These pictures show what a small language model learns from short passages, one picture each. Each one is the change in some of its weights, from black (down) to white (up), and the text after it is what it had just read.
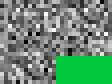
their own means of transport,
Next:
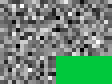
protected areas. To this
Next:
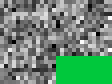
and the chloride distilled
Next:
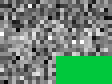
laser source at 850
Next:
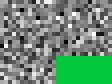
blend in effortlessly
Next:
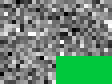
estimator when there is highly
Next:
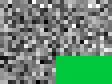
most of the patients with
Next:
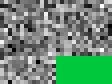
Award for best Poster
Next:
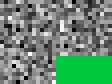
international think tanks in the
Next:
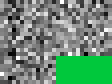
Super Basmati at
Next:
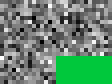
operates; contrary to
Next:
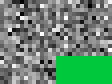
involved forms of consumption of fruits
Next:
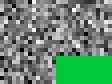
late Sarmatian,
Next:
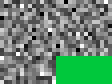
antenna reflection coefficient and
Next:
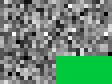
been discovered in this
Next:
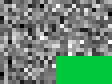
Inertsil -
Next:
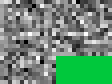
among female pharmacists working
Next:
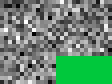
density of the clay samples was
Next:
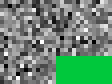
approach follows a different definition of
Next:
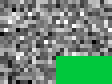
The projects address the environmental challenge
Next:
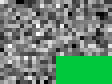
where their use has been shown
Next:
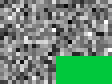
improves the selection of optimal
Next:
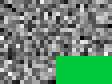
C Major*, where both
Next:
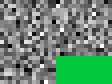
to overall federation for
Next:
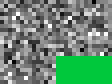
of several sentences that can
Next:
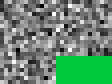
- Convenient Sampling
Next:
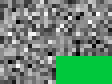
the identified gaps.
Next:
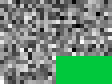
pressure gradients in the
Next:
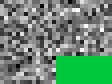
remains a rescue therapy
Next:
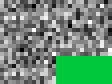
and Farming Systems -
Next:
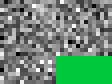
Explaining varying strategies of
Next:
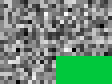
students, the right to grow
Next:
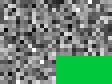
to attract as much foreign investment
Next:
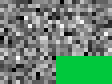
compared to the male population in
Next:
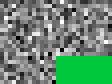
that unnecessary
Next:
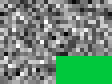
of access,² including
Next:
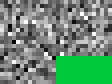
the sieve; -
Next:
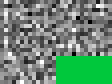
every national or racial
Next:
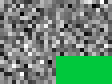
confocal laser scanning microscopy
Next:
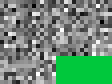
to a construction project scheme in
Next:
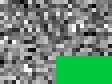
education is also considered the Strategy
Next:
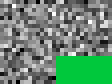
who have better prognosis
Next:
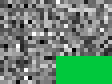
pathological condition in fish exposed
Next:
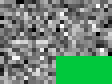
measuring the inflation phenomenon and
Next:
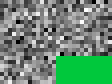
the structure of this data.*
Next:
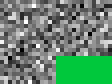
We observed better crystallinity in
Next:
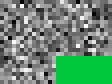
dependencies of the reaction rates
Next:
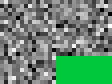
However, despite these challenges,
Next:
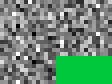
drag and would require
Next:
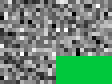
wound. The results of
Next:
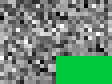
solution for 5 minutes.
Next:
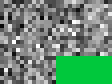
consumption in the pump without negatively
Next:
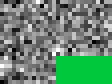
Geostrategic implications
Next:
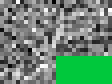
(iv) Is the product
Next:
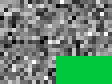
It is believed that introduction of
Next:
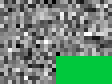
include green and brown
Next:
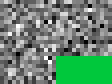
introduced the fuzzy logic based algorithm
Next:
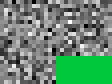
was felt necessary to
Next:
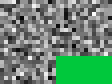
(1)$$ Therefore,
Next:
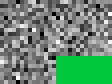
Quantification of the
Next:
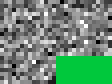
the production process, etc.
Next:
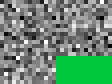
Feedback Strategies in
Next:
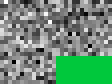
face the existing and future difficulties
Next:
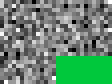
based on gender, color,
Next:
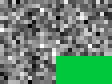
size and intra-row
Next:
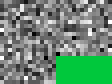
suggest that temperature variations over one
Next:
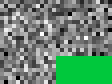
of significance in association with the
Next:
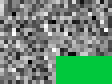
in the classroom. Further she
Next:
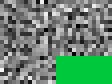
Key measurement types for the
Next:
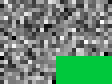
Databases and various
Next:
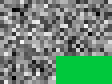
streets of urban centres
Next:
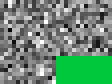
data and consistency. This study
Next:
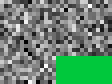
risks in conditions of uncertainty
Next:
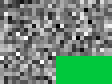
having base width of 10 m
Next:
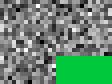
In the moon. In
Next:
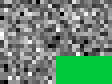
various duties on different
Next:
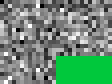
is at the time of their
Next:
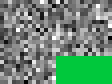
information on the composition and chemical
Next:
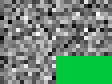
between the first and third,
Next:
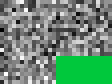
prune the search area.)
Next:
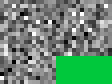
performed for MI capacities
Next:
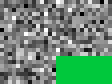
aviation has created a
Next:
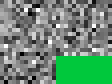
dust grain porosity and
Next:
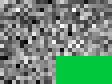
demarcated, nor
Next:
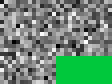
of a graph G is defined
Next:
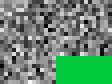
offers an overview of the main
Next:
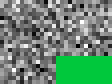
with anesthesia methods.
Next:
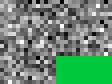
studied and developed. One of
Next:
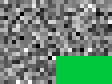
Similar approaches exist in retinal
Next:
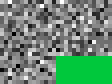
Such problems arise during the
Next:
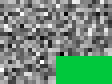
Traditional sentiment
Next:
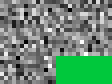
Disclosure of conflict
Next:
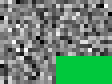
project. This initiative allows
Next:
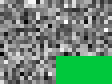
treatment of erectile
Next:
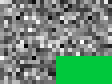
shown in Figure 6 and Figure
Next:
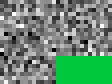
further restrict the sample to
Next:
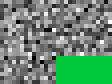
the demonstration sites for treated
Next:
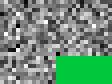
unknown, like the
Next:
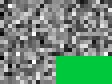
when an increase in resource and
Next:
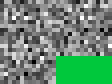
are calculated across the ten study
